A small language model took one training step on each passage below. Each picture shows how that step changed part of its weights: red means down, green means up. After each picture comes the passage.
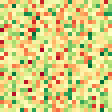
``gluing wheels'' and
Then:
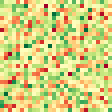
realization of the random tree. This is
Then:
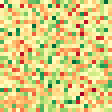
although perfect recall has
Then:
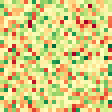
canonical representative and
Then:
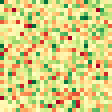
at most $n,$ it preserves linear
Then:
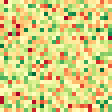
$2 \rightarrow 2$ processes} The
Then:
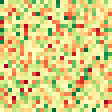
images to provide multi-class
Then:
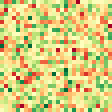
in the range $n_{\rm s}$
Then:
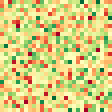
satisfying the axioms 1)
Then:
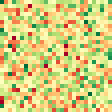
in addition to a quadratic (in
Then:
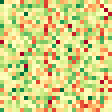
\rho(r)$. Observation
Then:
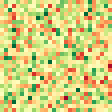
However, the strings are considered to have
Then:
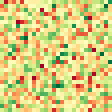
To achieve accurate
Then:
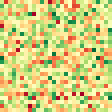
principales. Les
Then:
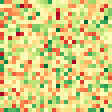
to explain the evenly spaced
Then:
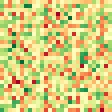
\left \{ \begin{array}{ll}
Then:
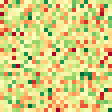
$a_s\equiv 1$, $\varphi
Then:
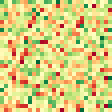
can be chosen in such a way that
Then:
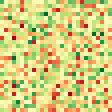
of them is real, hence it
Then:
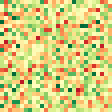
\bibinfo {author} {\bibfnamefont
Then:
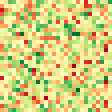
system: time evolution of the population
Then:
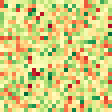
point %of a constant mean curvature
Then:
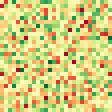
any pair of differential forms with
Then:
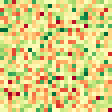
singularities if regarded as
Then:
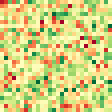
our Galaxy. Search
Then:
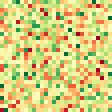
order $n$, and for a prime
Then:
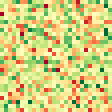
V_l \times I_h$
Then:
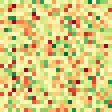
674 data points, the improvement
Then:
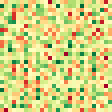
\end{equation*} \end{enumerate}
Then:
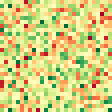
test set performance of LDL
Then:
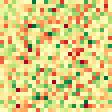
there exists some $b$ large enough such
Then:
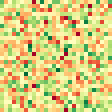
studied latter problem (see
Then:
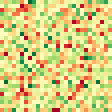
review of FIMP can be
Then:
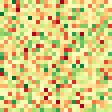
impurities dissolved such as
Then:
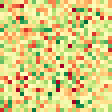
be easily adapted to
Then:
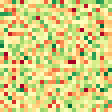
intensity (saturation parameter),
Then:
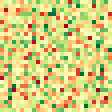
environment acting on the
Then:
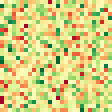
\end{equation} where $V$ is
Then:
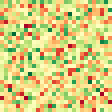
starting at $v_1$ with positive
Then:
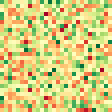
known as the residual
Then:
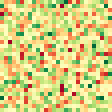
$\Lambda_R$ beside the
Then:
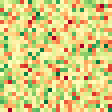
are not run in practice, but
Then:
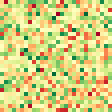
$F \subseteq [n]$ we
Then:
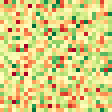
the sets in this union is
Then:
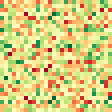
provide the solutions for the whole
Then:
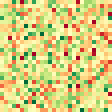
x \vee z) \rightarrow (x
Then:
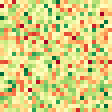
of the worst-risk
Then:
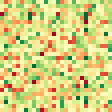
$V_i$ contains two
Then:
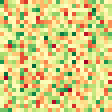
for dust particles in the circular
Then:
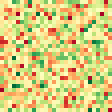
discussed. \section{Terms are
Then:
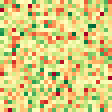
case, the large-N limit yields
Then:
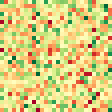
above include the most recent results from
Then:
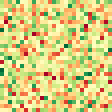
first harmonic at approximately
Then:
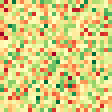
a system of interacting particles to have
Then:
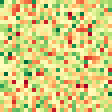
(5) is achieved by using
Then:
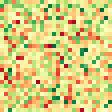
In order to give a precise
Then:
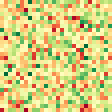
High-level Talents' of
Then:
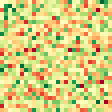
conductivity, one easily
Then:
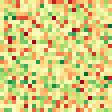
filaments provides valuable
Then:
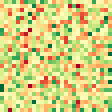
Fig.~\ref{figgVL}, where
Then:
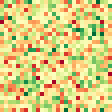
the same source opened a new
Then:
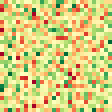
statistical physics yield an
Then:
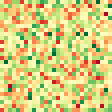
the [H H 0] in the
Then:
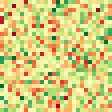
facts are as follows: (i) The
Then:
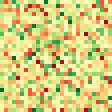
of the companion, this distance
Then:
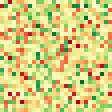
an effective formula that accepts the
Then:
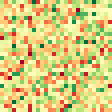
was found lower than solar, and
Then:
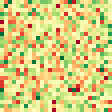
should expect a convergence rate
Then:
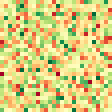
are simulated with WCSim, an
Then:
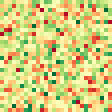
we can show that \cite[Lemmas
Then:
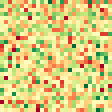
dex, while for MaNGA and
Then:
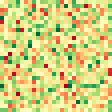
order $O_k(1) $ as
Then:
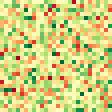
summation formula. We work in the setting
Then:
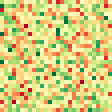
\end{equation} be as in the proof
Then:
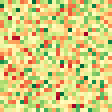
k$ whose columns form a
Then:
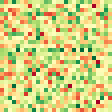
work includes investigation into
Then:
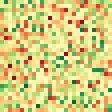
a deconvolution algorithm which
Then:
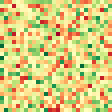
and the above identifications that
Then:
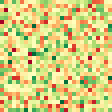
on the initial conditions in order to arrange
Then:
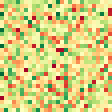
been computed on the basis that the
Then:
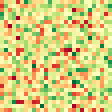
verifiability of payments and the
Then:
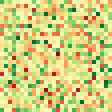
Kathryn Hess\\
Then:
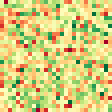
cases with impact parameters close to
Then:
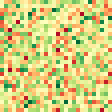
quarks $Q$ to produce
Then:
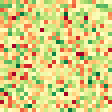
is represented in the figure and given is
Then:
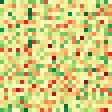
consistent with the experiments by
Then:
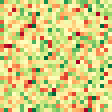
attributes used in modeling. Section
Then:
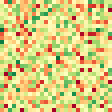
the critical flutter load
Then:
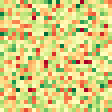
faint, extended emission,
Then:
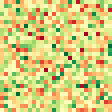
the chosen discretization,
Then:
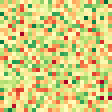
where the valence and conduction
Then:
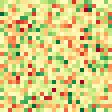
derived, equal to z =
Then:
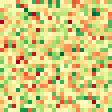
present BABAR results based on analysis
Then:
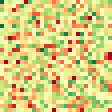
faint source at 6.30
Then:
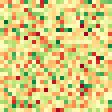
of flight of the tabs,
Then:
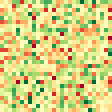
domains the vector field $v$
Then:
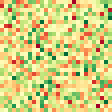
La question est probablement
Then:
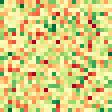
basis [1-2]. On the
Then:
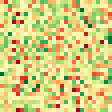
sections. We assume a global
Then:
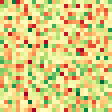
reasoned earlier one
